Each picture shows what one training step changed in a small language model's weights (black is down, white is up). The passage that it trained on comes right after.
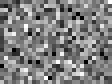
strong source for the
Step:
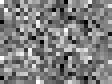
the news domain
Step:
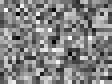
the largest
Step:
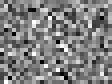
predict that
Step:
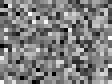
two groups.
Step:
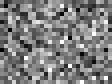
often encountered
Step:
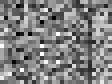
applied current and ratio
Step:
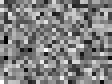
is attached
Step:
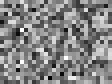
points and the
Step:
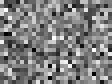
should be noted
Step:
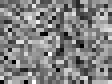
by distinct
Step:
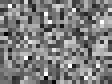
data used for the
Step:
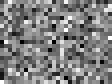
single Bell.
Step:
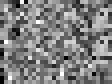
and place,
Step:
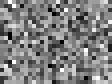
setup, the
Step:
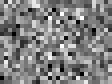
suggest that this is
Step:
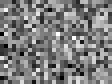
of the validity
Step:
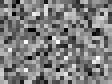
linking of
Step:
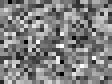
transmit in
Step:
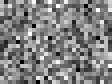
multiple routes
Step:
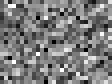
given score for
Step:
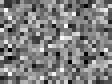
we can predict
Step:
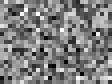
size of the input
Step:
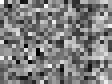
ITS communication
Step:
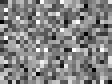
a defect in
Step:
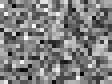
ratio than those
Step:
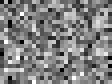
group, following the
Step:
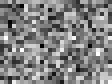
error. The
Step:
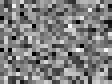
Detection and
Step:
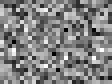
achievements while
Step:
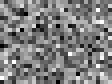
so far. In
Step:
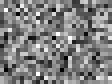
the different components of
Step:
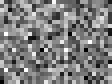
was shown,
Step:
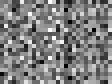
and historically
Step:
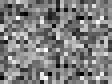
a wood
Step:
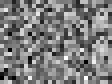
of these models to
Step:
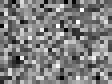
STAR, and
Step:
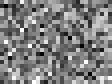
expansions as they
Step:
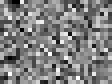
and can be known
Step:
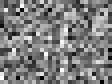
these values are presented
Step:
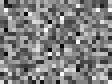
must relax our
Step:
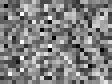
environmental and partial
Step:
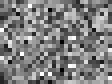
multiple terms is
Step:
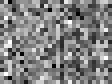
To date,
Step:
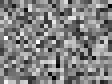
the western
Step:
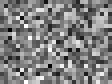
sustainable development
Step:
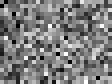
land but also for
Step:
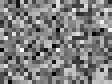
disability and
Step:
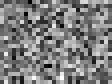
of Dental
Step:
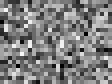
to relevant information on
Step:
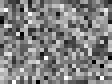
to optimize
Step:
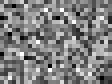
separation of
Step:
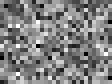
workshop in
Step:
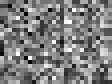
effective communication,
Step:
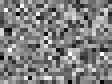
the absolute
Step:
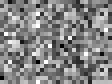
as long as the
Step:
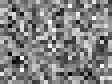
climates and
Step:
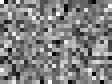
It is also
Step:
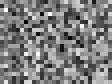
of substances
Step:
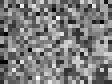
additive white
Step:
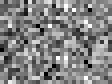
complex algorithms like
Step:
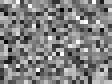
all EoS
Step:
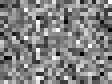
emphasized in
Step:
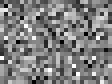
change its conditions.
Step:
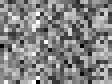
as before.
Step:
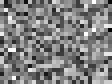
purchase a
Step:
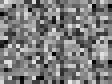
context of bone
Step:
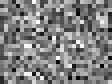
onto land.
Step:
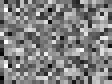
this nature, the
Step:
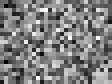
assessed by
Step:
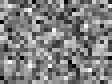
was lowered so
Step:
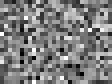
of extreme
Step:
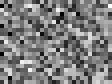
Accordingly, we
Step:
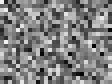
is determined by the
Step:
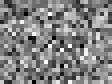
note that the
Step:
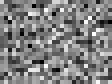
reflection model is
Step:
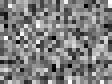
the theoretically
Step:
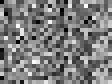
these papers),
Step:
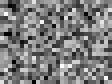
constraints can align with
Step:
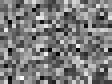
\\ \hline
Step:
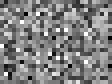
be trusted
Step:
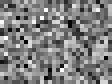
library and
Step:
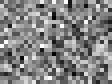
layer corresponding to zero
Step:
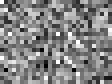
is a great risk
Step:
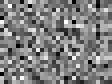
\vert b
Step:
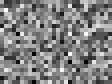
we have the degree
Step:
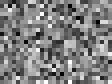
$\beta$. The
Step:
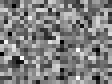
contribute, and
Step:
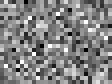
the vacua
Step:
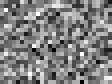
comes from the
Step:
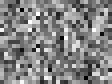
informed on
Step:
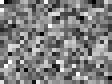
most probably the
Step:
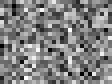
increases with time.
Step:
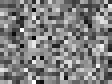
represented by
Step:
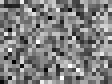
feature in these
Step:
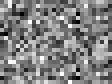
new pension
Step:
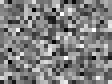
T$ measurement
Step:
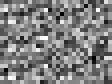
establishes this
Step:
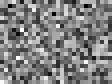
and CBC
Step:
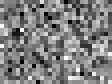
galaxies and galaxy
